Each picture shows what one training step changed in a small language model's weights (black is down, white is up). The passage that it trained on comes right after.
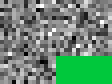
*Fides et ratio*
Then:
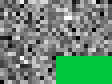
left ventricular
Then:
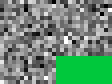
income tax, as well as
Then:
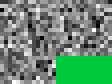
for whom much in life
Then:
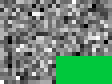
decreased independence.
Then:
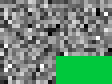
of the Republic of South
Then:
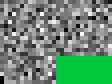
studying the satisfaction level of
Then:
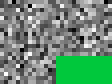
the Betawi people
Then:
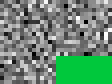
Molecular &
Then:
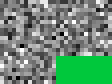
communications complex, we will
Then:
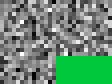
early development version of the
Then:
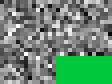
such ordnance could
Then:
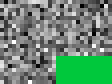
while mobile and voice
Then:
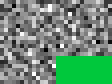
equal chance of being selected
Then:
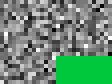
buildings and structures when using
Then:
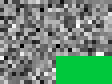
while they have much in
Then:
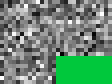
The authors are thankful
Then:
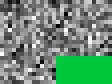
diversity influences the teaching
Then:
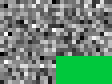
Horizon Europe Project
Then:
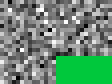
species (s), the
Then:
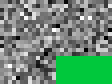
the EU Commission's definition within
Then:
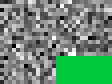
and even among those that
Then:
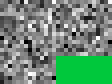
scanning - Only
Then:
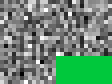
a tool that offers
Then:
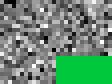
lung abnormalities
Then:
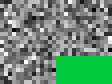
cases with an incidence of
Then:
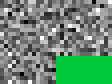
CFD simulation results of
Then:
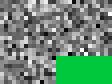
a publicly available Open University
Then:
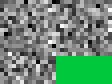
implemented to search and
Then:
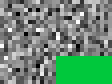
mortar combined with
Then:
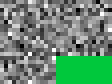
of Adapters and their
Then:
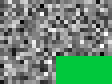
Illustration of
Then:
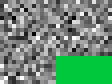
All these factors might result in
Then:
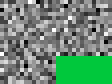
from the ECB in
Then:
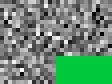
of programs Roberto
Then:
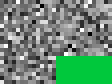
univariate case,
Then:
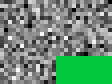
through the coupling of
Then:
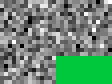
building networks and collecting and
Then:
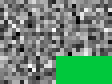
attacks as they are
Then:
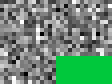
arises under the influence of
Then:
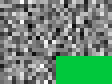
millions of animals having
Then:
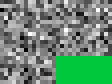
and discusses future work
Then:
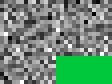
analytical grade.
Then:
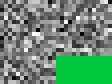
attorney, and
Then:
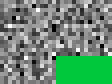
Specifically, the
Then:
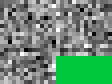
put in a body
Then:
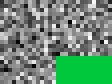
serious concern. S.
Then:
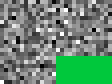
success in proving its theory
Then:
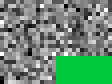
into several subtypes
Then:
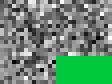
ha and a need for
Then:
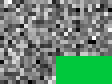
accidents or decreased
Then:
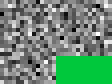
It is an incentive
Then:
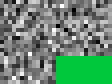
area was significantly affected.
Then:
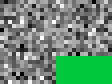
had different levels, so it
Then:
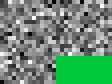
aspect) (Fig.
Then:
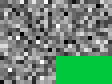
right drop. 2)
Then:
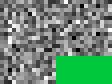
significance level. The
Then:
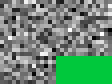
record, TURN
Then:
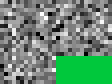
[12], which is essential
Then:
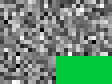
of Interests The authors
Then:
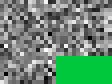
logic. 2.
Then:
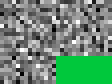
who never had any
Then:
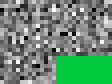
surface wind stress in
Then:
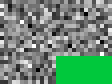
jitter, and their
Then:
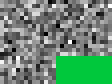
the EUR–USD
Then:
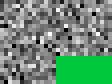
This tool will optimize
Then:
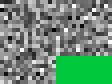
and recurrence of
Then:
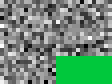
present in *M.
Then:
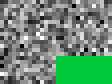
determinations were made using
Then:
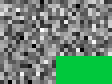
other symptoms Table:
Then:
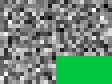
variance. Results and
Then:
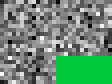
only for comparison. In the
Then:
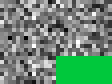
the international order... -
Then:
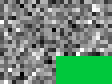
our knowledge this is the first
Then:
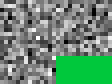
to increasingly complex challenges.
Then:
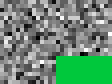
such as Ghana.
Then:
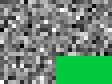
decisions on their daily
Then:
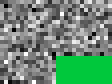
twelve have
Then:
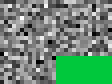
programs aimed at supporting
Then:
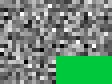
maintenance-free for
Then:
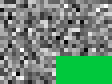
to machine activation,
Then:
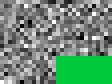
the 1st and 2nd
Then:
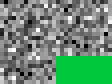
helps in automatic
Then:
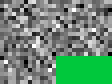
out that, in many
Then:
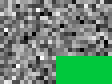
An world heritage site
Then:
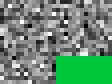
to a new class of
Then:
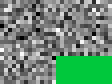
drive the tumor
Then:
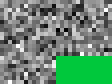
energy of epoxy
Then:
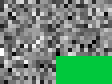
influence the effectiveness of the communication
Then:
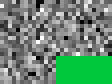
FNA cytology as
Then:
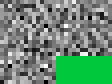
LDA Linear
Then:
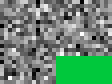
value is below 20m .
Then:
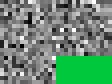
with oedometer and
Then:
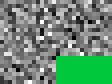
Shetty et
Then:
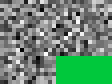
conducted in the absence of
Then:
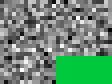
preferences of society.
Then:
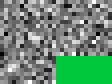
heart. The tracking
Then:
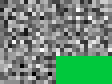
computing the value of the
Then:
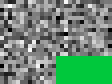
to express something
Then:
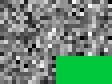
acoustic waves
